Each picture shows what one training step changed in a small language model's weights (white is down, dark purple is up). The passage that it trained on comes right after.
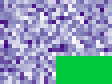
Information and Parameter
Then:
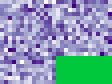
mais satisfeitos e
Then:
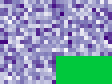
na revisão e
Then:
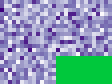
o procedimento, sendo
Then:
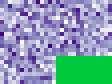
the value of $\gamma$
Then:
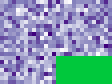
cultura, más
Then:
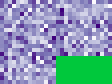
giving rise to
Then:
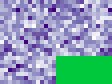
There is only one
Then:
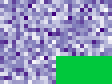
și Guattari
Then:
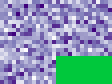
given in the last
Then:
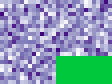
coincides with the
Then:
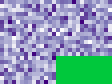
ida eroziya
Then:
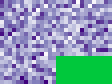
Fuld logging.
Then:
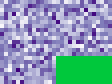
that involve the
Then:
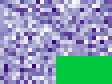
of M33's star formation
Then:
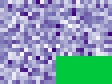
the matter distributions which
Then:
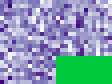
regularization --- more
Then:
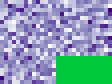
get the Wilson
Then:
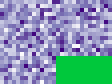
performance. To this effect,
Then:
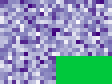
an incoherent
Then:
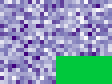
present an example of the
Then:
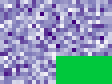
values of $n$, where
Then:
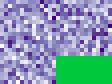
and to analyze their possible
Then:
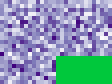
produced by the interaction between
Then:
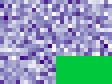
stochastic and
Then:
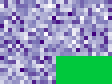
an Oscillating
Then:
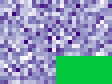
O Estado é regido
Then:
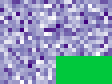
hisoblanadi va
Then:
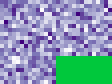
is the stationary
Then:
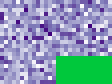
of the annulus
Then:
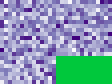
identified at an energy of
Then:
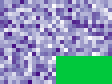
can be formally
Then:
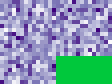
$Z_{AB}$ where
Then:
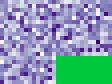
contribution by J.
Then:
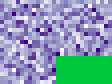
the basic technique that
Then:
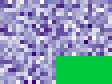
an independent measurement of the
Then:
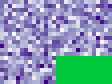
synthesis temperature, we
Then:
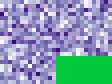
coincides both in
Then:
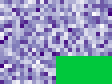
to simulated nuclear
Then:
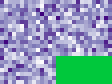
terms of only four parameters,
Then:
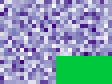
toward the realization of
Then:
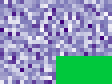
mentioned, a
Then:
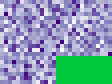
que é quando o
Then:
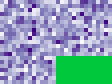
RGB (R =
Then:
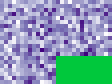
called transverse momentum
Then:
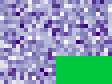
an enhancement in
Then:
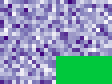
will be referred to as
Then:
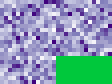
suitable measure for the
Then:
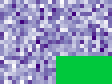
and Head, Physics,
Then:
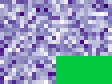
M, Risaliti
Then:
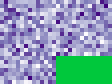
et mer generelt
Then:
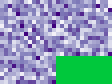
with Ammar in the
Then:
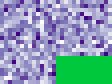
Nakamura, and
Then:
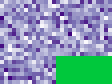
процесс, он
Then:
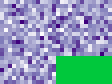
In this calculation, we
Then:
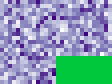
Tejidos y
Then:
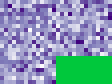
from the interference curve
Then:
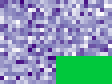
President for Research
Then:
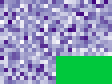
the magnetization
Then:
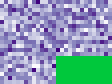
achieves the highest
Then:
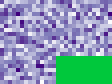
thus, key to
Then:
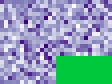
hanafiy va
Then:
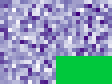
modulation has binary origin
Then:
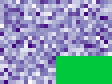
electricity to meet
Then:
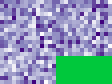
and evidence, not
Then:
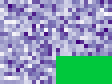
mode exits the
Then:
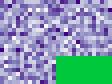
aims at providing
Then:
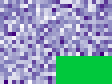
first method is just a
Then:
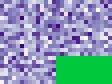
agreements between the results
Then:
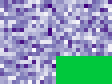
emphasis is
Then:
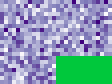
Arco eléctrico
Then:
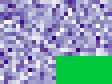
high}$ with fixed spin,
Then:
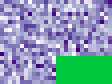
solutions for a given network
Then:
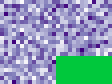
момент имеет
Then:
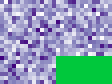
the Alfv\'en
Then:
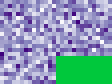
extracted using two
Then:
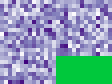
nearby NDs
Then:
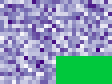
в качестве
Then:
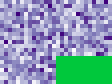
a caracterização de
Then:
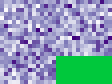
the neutron star mass distribution
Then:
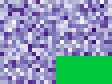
compare the theoretical
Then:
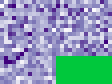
berib, joning
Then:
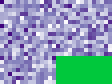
at a distance of about
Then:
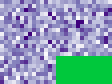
tubandagi uch
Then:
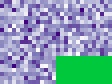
model-independent analysis of
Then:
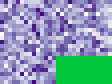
(Engels et
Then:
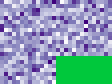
do attività.
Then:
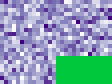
xosil bulgan
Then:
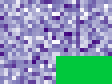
branch of the National
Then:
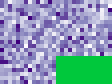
the model is symmetric with
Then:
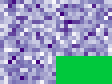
совуқ, 2
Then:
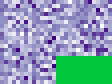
Contour map of
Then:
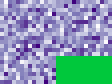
spatially integrated
